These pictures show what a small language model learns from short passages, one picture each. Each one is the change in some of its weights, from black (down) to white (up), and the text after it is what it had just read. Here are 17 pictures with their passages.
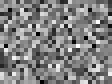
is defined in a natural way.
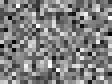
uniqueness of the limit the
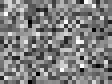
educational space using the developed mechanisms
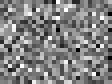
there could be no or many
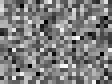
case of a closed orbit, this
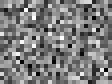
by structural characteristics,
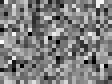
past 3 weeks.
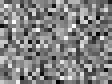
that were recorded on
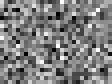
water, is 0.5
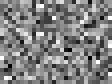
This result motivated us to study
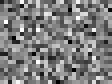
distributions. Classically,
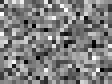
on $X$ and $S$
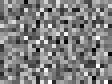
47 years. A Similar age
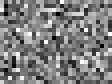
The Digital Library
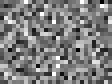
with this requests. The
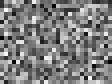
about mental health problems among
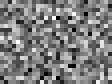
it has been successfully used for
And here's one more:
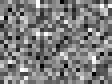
hydrodynamic equation using
